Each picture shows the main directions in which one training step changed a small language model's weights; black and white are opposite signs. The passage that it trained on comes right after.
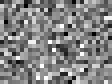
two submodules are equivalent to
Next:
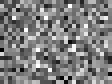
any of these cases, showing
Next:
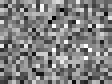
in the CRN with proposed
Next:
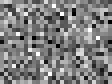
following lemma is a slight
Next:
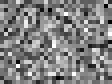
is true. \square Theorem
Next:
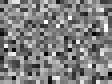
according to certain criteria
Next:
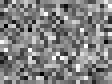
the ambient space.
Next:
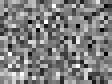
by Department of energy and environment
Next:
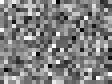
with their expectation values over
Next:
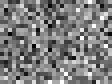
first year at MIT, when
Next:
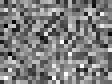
the dimension of $X$. The
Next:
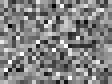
by the accretion of the
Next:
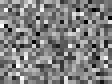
as a generalization of higher rank
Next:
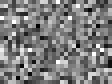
and retirement.
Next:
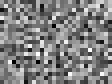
in the past and present,
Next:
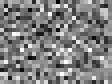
that combining several investment
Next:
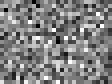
nodes, $i$ and
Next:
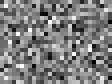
the NCX has to
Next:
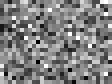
non-cancer controls,
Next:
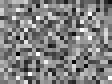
Vidarbha region is
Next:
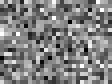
Sloan. Hence we
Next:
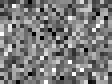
school have any influence on
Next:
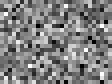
of all $\gamma$-lines
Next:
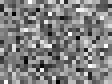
sum, as a rational function
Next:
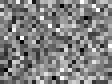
limited treatment of financial
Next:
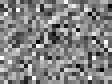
that in the thesis of
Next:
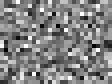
learning mathematics.
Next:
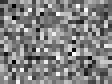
two-band model,
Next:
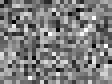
our involvement, which may
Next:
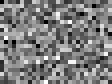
optimized displacement
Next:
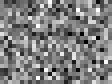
{\bf abelian}.
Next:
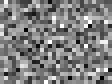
the most vulnerable
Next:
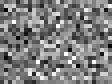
shade or shelter and
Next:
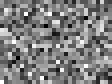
paper. The connection beween
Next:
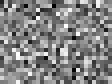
start by sitting around
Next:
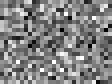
mathematical problems is
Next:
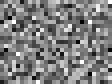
their Sinhalese
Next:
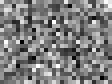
points. The action~$\alpha$
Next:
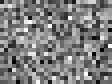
angular momentum transfer,
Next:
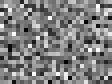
hardfacing applications; in
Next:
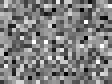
the configurations, the state
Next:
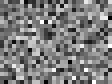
with PID, are necessary to
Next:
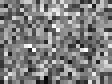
in the present paper, the singular
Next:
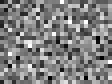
as can be seen using integration by
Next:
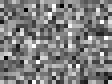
selected for the study from each
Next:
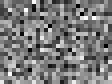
brought innovation compared
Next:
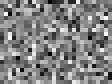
application of conversion of high
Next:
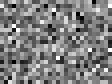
derive the requirements to
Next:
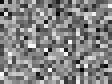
acquired by at least one
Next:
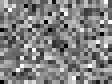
elementary level, why the
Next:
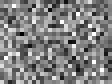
The author first tells the
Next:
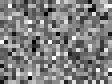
occurs, a target will be
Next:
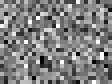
result in S/N = 2
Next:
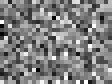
2. Global Change
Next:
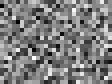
Y$ are operator spaces with
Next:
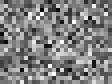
been part of or are part of
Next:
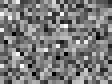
J mechanical energy release
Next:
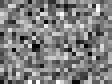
Horiba Jobin
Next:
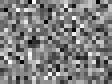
which is useful in identifying the
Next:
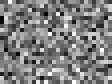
bit-widths, the
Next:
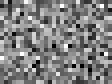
DLKT models, we
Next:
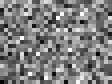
be used to reduce the water
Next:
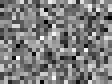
session to discuss the
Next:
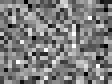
baseline EOS developed from
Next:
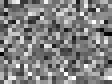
testing different types of heat
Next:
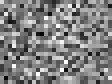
asymptotics for the probability of
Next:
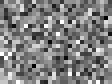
interests during the camp was
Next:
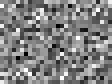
z = -1$ would only
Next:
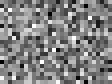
find that there is no significant difference
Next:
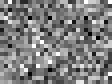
sulphur, with
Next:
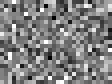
to answer the questions.
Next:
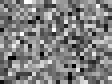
evolve, and how this
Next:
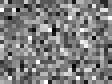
same density by construction, each cell
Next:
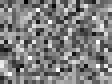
show that our construction cannot be
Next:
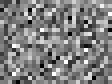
trajectory, the space to
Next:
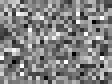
technique. We thank
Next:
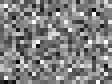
continuing we want to
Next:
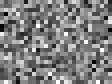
of unit interval graphs.
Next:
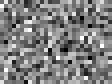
electricity generation, given
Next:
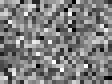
analysis can be applied to define the
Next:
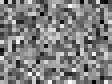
Paradowska -
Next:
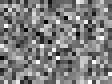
never solved for arbitrary
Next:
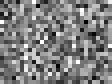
\d, \text{ for
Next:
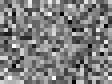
radiative transfer method of
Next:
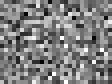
flows with lower resistivity
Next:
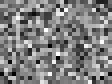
those that caused positive
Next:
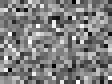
and even with wave theory of
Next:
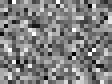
a grid similar to Ammann
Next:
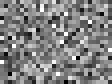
in the effectiveness of
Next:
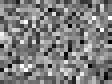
will be established once we
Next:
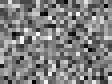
UGTs have a
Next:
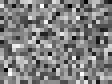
State, located in the
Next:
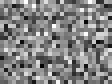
consider the variables p, E or
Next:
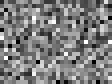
current is bosonic for all
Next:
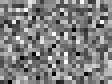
particularly when it comes to
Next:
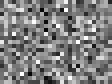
the natural and climatic conditions
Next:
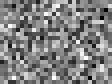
suppose the Proposition holds for all
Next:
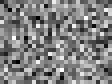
the expiry date of
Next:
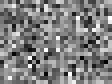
second ternary map is given
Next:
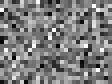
continued fraction data type to
